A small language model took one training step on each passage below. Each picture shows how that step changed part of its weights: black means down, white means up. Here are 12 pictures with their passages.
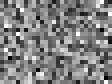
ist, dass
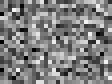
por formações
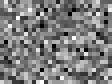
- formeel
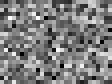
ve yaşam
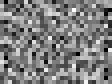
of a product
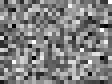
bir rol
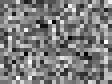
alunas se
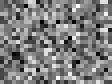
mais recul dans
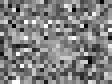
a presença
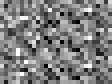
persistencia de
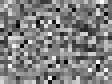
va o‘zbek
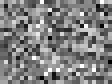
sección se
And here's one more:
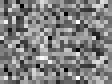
instrument bilan
